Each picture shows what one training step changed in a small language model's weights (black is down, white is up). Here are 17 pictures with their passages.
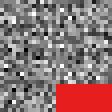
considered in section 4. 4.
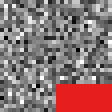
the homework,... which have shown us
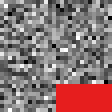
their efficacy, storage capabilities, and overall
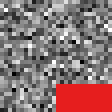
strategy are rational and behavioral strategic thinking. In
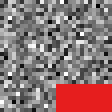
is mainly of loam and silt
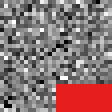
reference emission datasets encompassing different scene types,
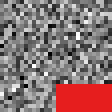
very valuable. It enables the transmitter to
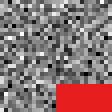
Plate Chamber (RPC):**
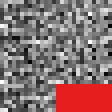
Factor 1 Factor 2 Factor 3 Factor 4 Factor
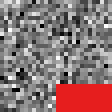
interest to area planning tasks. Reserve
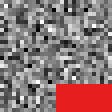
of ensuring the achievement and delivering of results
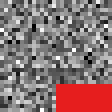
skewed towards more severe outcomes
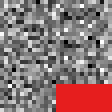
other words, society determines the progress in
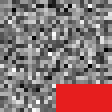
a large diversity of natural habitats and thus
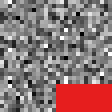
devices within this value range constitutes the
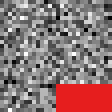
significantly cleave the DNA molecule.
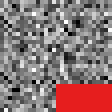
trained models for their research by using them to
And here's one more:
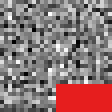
formula suggested by (Garg and
